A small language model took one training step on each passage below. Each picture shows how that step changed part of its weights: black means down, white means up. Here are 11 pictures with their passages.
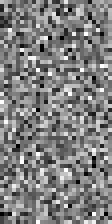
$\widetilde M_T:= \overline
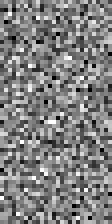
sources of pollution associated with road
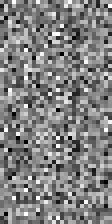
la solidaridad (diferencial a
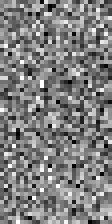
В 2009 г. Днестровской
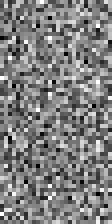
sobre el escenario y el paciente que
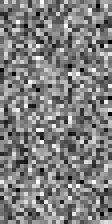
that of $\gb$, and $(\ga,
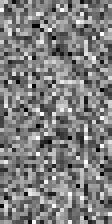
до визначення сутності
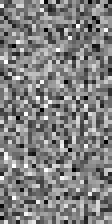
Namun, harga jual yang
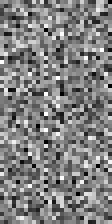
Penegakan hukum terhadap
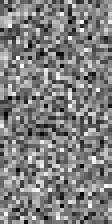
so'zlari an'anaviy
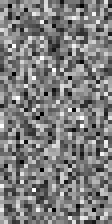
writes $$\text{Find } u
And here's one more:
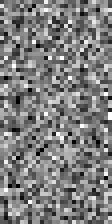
sectores como la industria del
